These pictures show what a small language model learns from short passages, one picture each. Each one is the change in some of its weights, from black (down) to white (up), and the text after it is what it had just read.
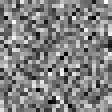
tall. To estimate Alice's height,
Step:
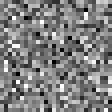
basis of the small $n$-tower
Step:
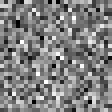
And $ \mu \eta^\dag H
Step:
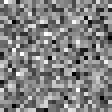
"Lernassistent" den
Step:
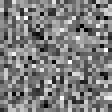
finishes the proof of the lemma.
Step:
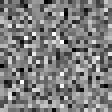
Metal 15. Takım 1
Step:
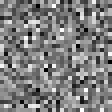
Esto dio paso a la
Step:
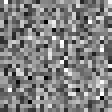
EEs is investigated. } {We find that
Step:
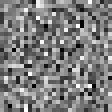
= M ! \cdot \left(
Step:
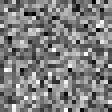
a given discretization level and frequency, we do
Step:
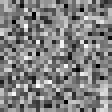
d'un ouvrage ruiné
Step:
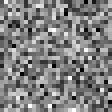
oscillator) size parameter, q is the momentum
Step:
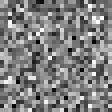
averaged over 1000 TLM integrations.
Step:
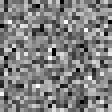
binding of a neighboring site. Furthermore,
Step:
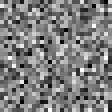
$ in lattice approximation is $$ \left[1
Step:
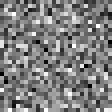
show that we can use DDNPs at
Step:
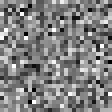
F2 avlod nomi Ona
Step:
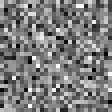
*Table 10. Call Traffic In
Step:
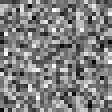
entre jovens de onze a
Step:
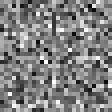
of $\HNC$, then $\Gamma$ is
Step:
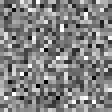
when the dimension $n=2$, obviously
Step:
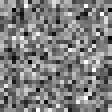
frente a los retos del
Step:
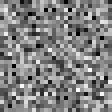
$X$ is not hyperelliptic then
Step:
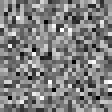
ellipse. It is easy to see that
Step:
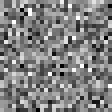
in the embedding space, and use it to determine
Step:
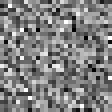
} \frac{\theta (z^\alpha ;
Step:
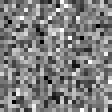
one can spend many hours on
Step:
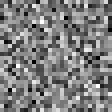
addition, some fraction of the high value cards
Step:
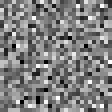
prove Theorem~\ref{Thm:
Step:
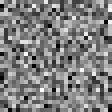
formation of accretion structures. The BH
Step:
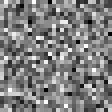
asosiy va muhim shakli
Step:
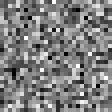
tekshirish maqsadga
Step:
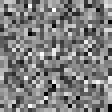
gap of bulk Fe in good agreement with
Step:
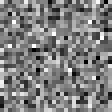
Planejamento e Gestão
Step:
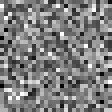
environment. \begin{figure}[h!]
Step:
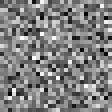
agrees with the classical pairing of
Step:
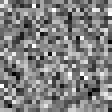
molecule is in its triplet ground state
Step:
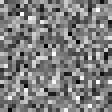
approach to solve second-order differential equations with
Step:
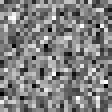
hokimiyatni saqlab
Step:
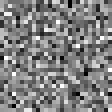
Know what We Can Do. N.
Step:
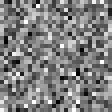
{\frak E}$. Any fiber
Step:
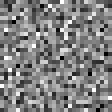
хищных животных,
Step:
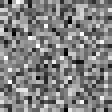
+ \Gamma. \end{equation} We
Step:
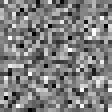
matrix is defined as $A = \left(
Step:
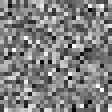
of our analysis could serve as the basis for
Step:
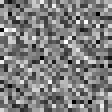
Asymptotic analysis of boundary-value problems in
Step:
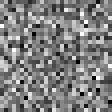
surface is generally rougher than the basal surface
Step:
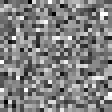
profesionalai. Jeigu
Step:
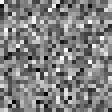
is cyclo-lossless from
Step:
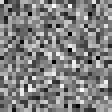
situations, only rate-independent evolution of
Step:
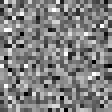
тушунча эмас.
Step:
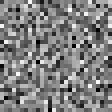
$e^\sharp\wedge$ and
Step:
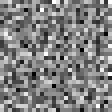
geotizimlarning inson yashashi
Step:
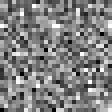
is assumed to be small in nature, but any
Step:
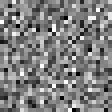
36 ta davlat oliygohida
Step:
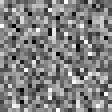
is unknotted and is a
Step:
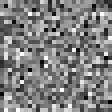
membaca anak. Tujuan
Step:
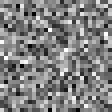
$\Delta_{T_t}(z)$ belong
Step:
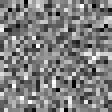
to the LCs are: (1)
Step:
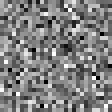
coverslip with the tape was pressed
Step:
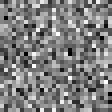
flat, but has peaks at certain
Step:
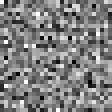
on local entropies ###
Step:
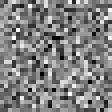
a morphism $f:c' \to
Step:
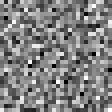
to be relatively large to ensure sufficient control bandwidth
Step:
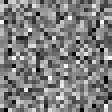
tem gerado sérias consequências para a
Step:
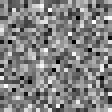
identify the ring $R(G)$ with the
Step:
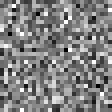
simulated trajectories are not subject to disordered
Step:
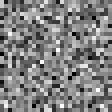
these cases. In particular, in the
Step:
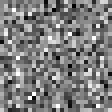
teca della sala II del Museo
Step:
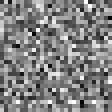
to kick the injected beam into the
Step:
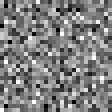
example. About 100 years later it remains
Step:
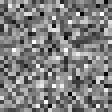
the sample, construct estimators, and use
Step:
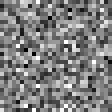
КСВ ініціатив основним
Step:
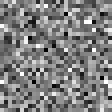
It will be shown in the next section if we
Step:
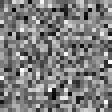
a subsequence $\delta_K\rightarrow
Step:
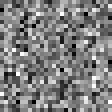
shows in fact how remarkably the metallicity
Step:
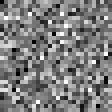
$n$ nodes, with maximum degree
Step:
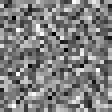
sv santuario, y
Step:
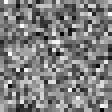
at the inner edge of submm arm 3
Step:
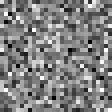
as support for the elaboration,
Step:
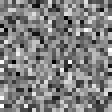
synchronization of the armband and
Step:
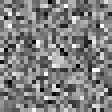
на горках / В. И.
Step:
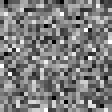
ega bo'lgan leksemalarni
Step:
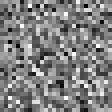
Республики Узбекистан
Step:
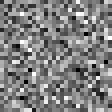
кўринмас жойлари
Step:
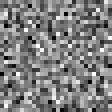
б. 4. Мажбурий
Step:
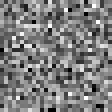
that $A^tW\neq0$.
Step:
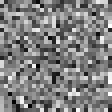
is severely bounded by $\Delta
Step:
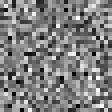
study is to study the conditions for the synthesis
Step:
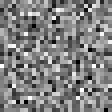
Section \ref{sec: Use
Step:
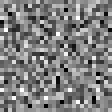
estimation is significantly smaller than $M^{\min}$,
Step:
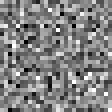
is no large difference between FC and ZFC
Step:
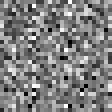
pedagógica crítica,
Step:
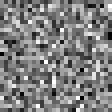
of PPLN, which is valid in
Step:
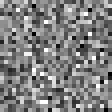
$p=1$ Koszul
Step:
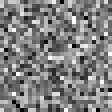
fr. 231 Isnardi
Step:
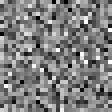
geopolíticos que haviam
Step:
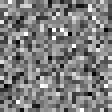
action. Let \[ \mu^{\ast}
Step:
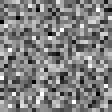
y enfermedades relacionadas con el
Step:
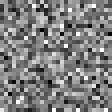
assigned a unique identifier for subsequent
